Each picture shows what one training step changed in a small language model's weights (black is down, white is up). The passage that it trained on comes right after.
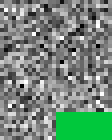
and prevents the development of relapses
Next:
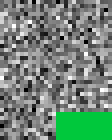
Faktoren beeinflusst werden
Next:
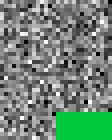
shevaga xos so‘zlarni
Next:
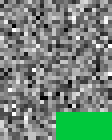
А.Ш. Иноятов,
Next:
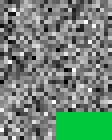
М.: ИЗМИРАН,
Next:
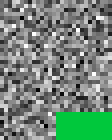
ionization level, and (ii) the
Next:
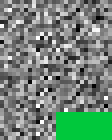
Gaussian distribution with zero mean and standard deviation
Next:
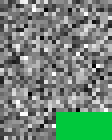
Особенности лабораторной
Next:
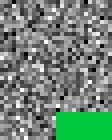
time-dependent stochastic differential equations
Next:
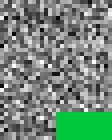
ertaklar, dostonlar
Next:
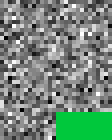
the non-interacting setup, where
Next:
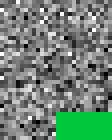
/ зріст (м²). ІМТ
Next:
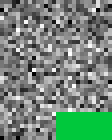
Ne has a minimal effect on the observed
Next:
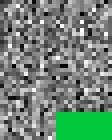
code in development at Argonne National
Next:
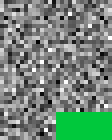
along the projection directions. Because
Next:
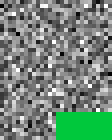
mg/% gacha kaliy,
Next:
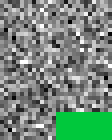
o'rtasidagi mantiqiy
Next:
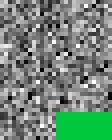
*vasvasa* leksemasi
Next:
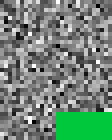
still absent. Specially, the function
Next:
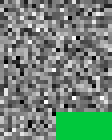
trouvaille d'*A.
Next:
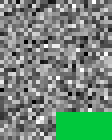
bo'lib, uni falsafiy,
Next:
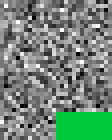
uncertainties in the derived parameter values are presented
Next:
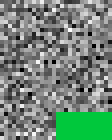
ini, program journaling untuk
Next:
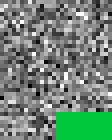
of the HEMTs and the La-based
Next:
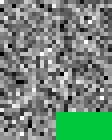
Patchwork Kriging technique.
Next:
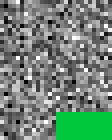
pair in a coherent $C = 1$
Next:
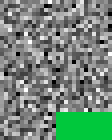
vervullen. 5. Gelet op
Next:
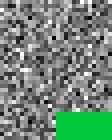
in the organization of these workshops and
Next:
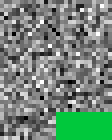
no âmbito da Justiça
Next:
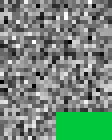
лозим бўлади. ²
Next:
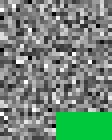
the stellar surface brightness have been reported
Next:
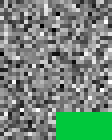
to VII are reported from van der
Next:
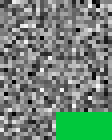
the cavity with respect to the observer.
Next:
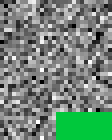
the speed of light, although this is not
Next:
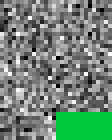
the same angle that stripes naturally assume with
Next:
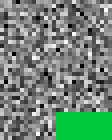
above conditions, the whole system dynamics, including the
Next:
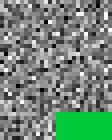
conservation (SCHC) and the
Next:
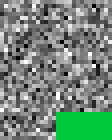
₂ , кліматична
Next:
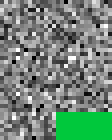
the magnetic-flux rates for model
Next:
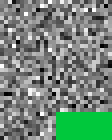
contradictions in the legal regulation
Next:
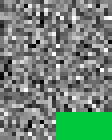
empathy と sympathy
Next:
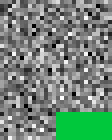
and M.R.S.; investigation,
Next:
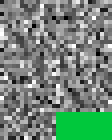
бросают, как сено
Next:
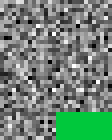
planets in systems with debris disks can
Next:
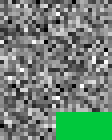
Crise fiscal dos estados e
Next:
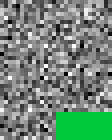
matrix element calculations in an application to
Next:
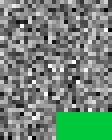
{Lamm}}, \bibinfo {author}
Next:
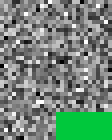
analyze the effects of social engineering and
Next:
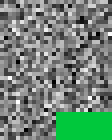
Eq. (% \ref{mualpha}) we
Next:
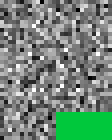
relacionados con el medioambiente son
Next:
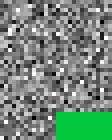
of Uzbekistan Abstract: This article
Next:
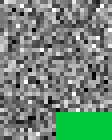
attributed to the rapid elimination
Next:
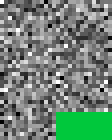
corresponds to a domain size of about
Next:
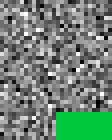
Ref.~\cite{nagy} and use
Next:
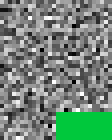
practice fails in our system, as both the
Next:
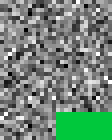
clique. In asynchronous
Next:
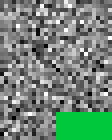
inversion symmetry shall be studied for this
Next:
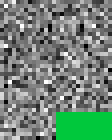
values are bounded by the solid curve.
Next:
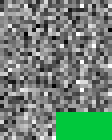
los resultados del estudio de
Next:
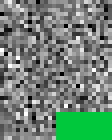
and vanishes at $T \rightarrow 0$.
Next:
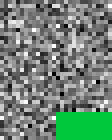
discussions on invariant theory. The
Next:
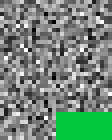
das contribuições de Luckesi
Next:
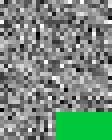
of a campaign based on their higher positive
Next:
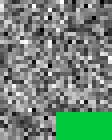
expert S) and a single routed expert
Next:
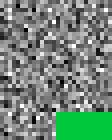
была обусловлена
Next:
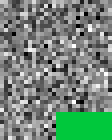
differentiable functions on the ordinary
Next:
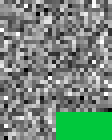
+ im- , mening uylar
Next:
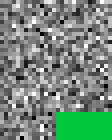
вырастить) рисуется и
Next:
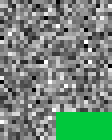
each trial is deliberately kept
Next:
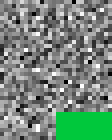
and *B*, respectively, as they can be
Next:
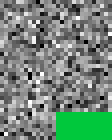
Philosophical Studies and
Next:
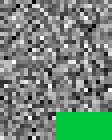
muddat pauza qilish
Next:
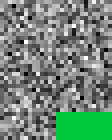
bo'lishadi. Shaxs
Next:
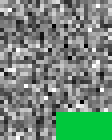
Gulnoza Alijonovna,
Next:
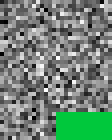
the network geometry, the mechanical model provides
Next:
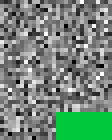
2001. Strategi Belajar
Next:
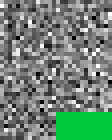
In the following, for ease of notation,
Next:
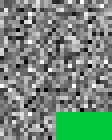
when $ N \sim R_0 $. In
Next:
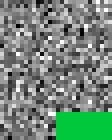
efektivitas pencegahan
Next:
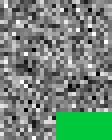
for an electron-doped cuprate
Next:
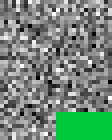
the observed $\alpha$ is closer to the
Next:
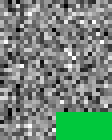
x \diff y. \end{align*}
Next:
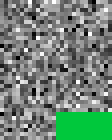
(sastra) yang sungguh
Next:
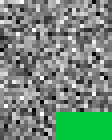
$2^4$ hypercubes,
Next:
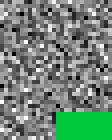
ғумбакларининг 20-60%
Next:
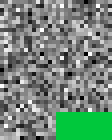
the consumed energy. Operators are also
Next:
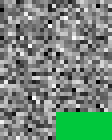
impossibility of covering the
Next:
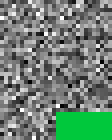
one of Maxwell Lorentz
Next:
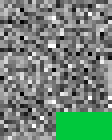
L. Visnapuu, E.
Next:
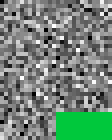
coupling in normal systems. Therefore, one would expect
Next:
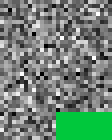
the requesting instruction pointer, and
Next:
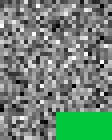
6 University of Latvia UL
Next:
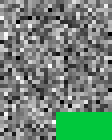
of functional groups to cellulose and observed
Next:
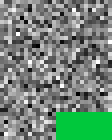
walk. Let us recall that
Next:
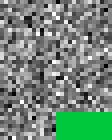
kiradi: Tafakkur, til
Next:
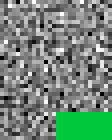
space that describes many-particle systems can be
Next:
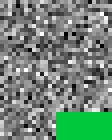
madaniyatining o‘ziga xos
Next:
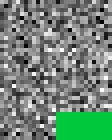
hasil tes siklus II
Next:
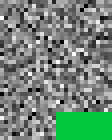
of Sciences, Budafoki ut
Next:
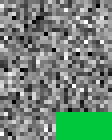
potential and we had given a quick discussion
